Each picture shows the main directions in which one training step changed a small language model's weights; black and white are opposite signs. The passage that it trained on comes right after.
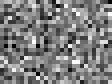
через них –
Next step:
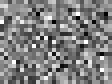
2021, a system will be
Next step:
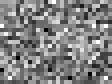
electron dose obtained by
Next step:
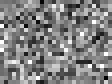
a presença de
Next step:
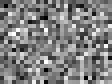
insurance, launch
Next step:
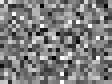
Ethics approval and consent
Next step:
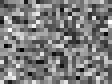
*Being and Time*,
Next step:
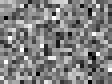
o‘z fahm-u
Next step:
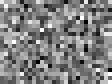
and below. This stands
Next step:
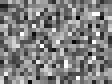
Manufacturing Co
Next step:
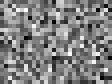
speed $v$ in its
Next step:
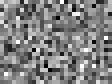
the majority of the
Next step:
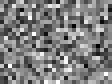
interest in various fields
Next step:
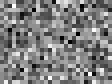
from the photon muon
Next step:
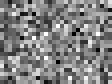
to be an isotropic
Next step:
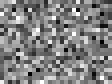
patients⁶, and the
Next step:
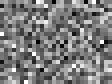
\end{figure} The EP
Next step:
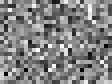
продвигались в
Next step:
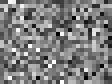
sector particles and SM
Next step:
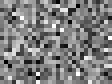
is design rationale information.
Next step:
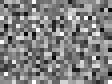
(ANPR) that is
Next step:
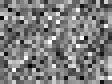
as evidenced by the
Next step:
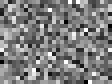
a deciziilor:
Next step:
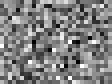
different actors working in
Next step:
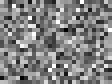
in the case of root
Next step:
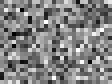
study for choosing the
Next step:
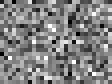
technologies inside loop
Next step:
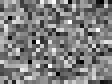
approximations of the sizes
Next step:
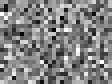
Yevropa Amir
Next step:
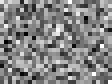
the final objective.
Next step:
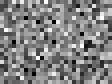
diz: “pelos
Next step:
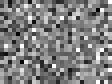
is no apparent
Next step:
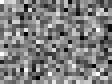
from calibration measurements.
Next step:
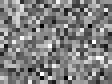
structural sp³ defects in
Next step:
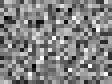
landscape design;
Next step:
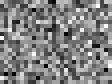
accuracy [18]
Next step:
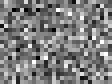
former approach the latter
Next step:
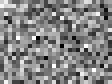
Lett. B},
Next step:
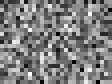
the object selection in all
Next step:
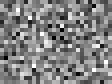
however, to avoid
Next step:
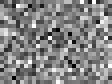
spacetime introduced
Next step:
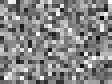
során. A
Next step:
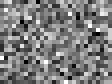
is unobservable,
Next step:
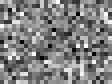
By treating molecular
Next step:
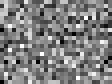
alam banyak
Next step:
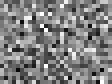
taught in the
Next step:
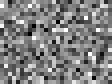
influences both insulin
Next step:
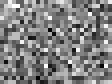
peak flux density;
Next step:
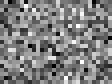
for this purpose
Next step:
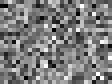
initiation to propagation
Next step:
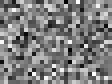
and profile membership
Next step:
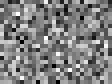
throughout the project
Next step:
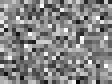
a result, capital will flow
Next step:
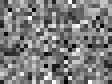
en términos generales
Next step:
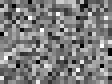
also weakens the linearity
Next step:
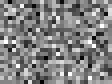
вже сьогодні
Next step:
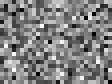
entropy of a black
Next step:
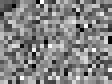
yaitu rekap
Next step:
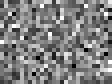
or accumulation halo
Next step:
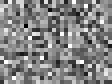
\quad \left ( \Lambda
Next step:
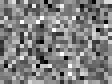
as explanation for IPO
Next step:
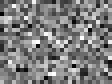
statistically significantly change
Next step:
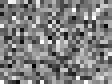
his father. In
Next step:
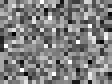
Habit .99
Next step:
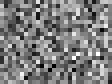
sharing the experiences with
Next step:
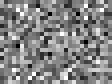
true meaning is may be
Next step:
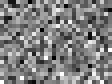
Γ , где
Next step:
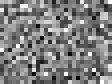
applications in humanoid
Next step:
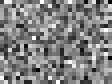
de l'État et
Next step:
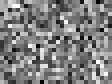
by trying to keep
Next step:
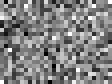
caso de estudante de
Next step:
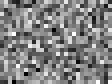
शव पर
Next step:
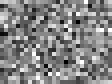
of adequate sizes
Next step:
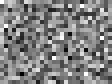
of quality resources.
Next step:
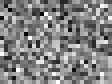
inscription. The evidence
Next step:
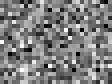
period, the process of
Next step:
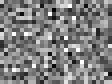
provided by Case Study
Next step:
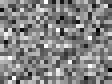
minimal functional addition
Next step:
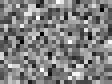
such mismatch comes from
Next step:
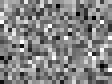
author. According to
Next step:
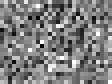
giants observed by the
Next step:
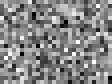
Bobur va uning
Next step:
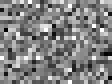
and periodicity properties
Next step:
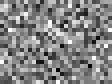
Most bothersome
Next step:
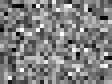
kiyim ilgich
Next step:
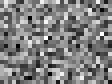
courses of a
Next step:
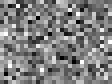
Logistic Regression
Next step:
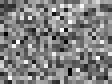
He gives a solution for
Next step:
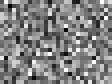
ta holatda
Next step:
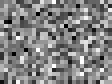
analysis was used to identify
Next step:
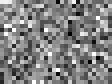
document. I think that
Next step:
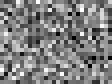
Müller, A.
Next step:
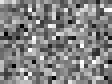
of 8.9% than
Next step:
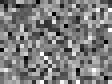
roles were identified with
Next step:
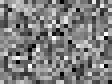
sphere opted into the
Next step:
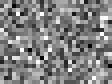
50 hours to compute
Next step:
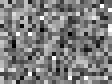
în Finlanda
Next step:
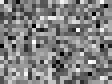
scattering parameters at the
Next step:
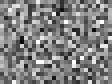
coupling tensors
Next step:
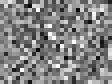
cooling the sample to 100
